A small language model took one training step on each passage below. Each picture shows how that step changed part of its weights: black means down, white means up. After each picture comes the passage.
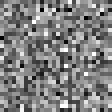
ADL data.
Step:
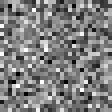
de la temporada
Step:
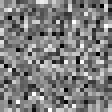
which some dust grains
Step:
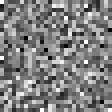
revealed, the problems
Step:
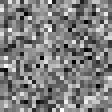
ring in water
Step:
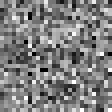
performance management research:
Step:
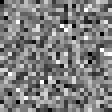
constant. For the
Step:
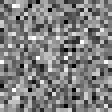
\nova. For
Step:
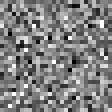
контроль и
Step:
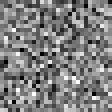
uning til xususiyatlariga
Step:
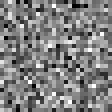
карты для
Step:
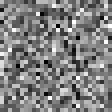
the predicted background intensity as
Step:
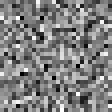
In this regime, individual
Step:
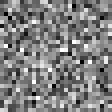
separation grows. The
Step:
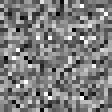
not actively being
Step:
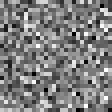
algorithms to
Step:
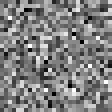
in kpc vs.
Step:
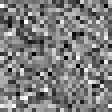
calculation with only $\Delta
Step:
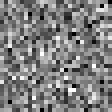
another example of a
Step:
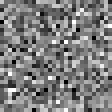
the appearance of a
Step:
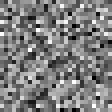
\times 8$
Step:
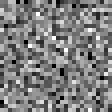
на вивчення
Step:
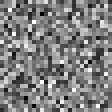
across the layers is
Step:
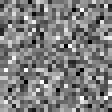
are even indications from
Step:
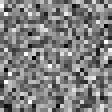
out quick tests on
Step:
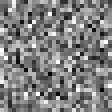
between trade and
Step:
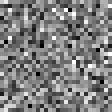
order to account for the
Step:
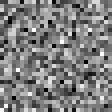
shifted in the direction
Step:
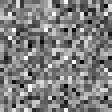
through stages, from
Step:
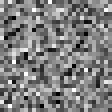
is in unit of
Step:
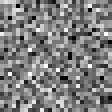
\cdot S \cdot
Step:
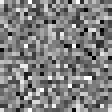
análise daquilo
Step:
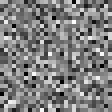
to the fairly
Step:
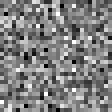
(Pruitt &
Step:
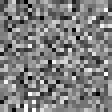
efficiency due to the source
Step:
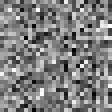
modes). In this case
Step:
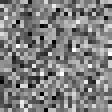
bilan aralashtirish va
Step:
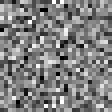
ofertei și
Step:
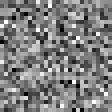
drug treatment.
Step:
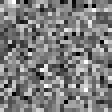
або підвищений
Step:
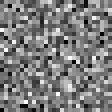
balki amaliy
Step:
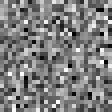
free propagator, which
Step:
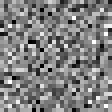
DRL agent will only
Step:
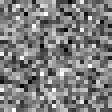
gibi yasal
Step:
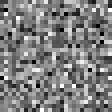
remete à
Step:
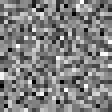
moravam com o
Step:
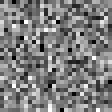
Lernen kann als
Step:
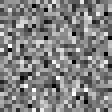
& QPO frequency
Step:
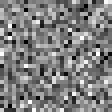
lignans and other
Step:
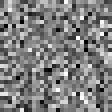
oscillating with a
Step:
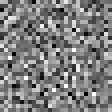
to the ratio due to
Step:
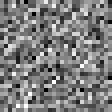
therefore determines the rate
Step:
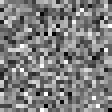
the particle-hole
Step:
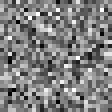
an action consisting of
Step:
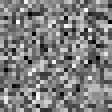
MPa, 5
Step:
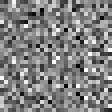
associated with further training with
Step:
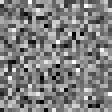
dominant view of
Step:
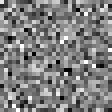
with great care,
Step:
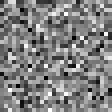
are however a powerful
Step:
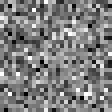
de Assistência
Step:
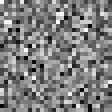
would be held on
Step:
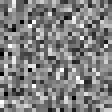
between the PFE
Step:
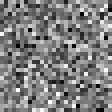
from averaging procedure does
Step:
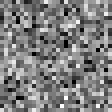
all future calculations that consider
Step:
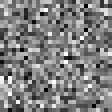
line shows the timescale
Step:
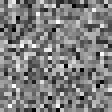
с размерами
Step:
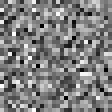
is the aperture
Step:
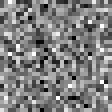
орган не может
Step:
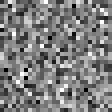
como detectamos mediante
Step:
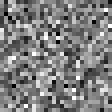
handy for deriving
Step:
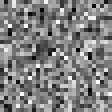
focuses on transforming
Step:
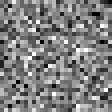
**Mehnat va
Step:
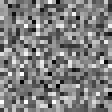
Este hecho le
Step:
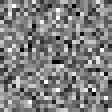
those of the other two
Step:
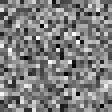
track of the dependence
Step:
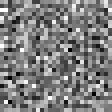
putting a lower
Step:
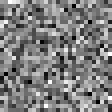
the \gf\
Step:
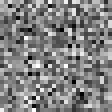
reverse resource
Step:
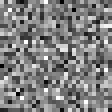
network transmission scenarios.
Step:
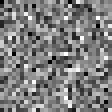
$R$ scans
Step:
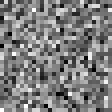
Muhadar dan
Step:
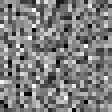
de olor** le
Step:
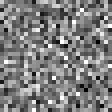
the experimental data and numerical
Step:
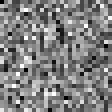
Federacii na
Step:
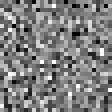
и к тому
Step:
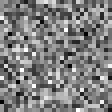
as this height difference
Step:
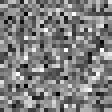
plume is only a
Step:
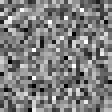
make it so the written
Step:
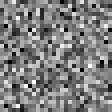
development of children
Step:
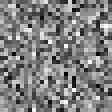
hybrids and the
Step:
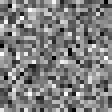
maar één
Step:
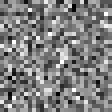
precise role of
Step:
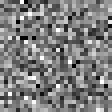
shell, which can
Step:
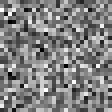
as a tool for density
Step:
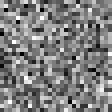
résulte de
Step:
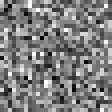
capdavant de
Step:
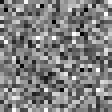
and unambiguous
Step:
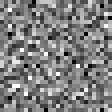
an upper bound for the
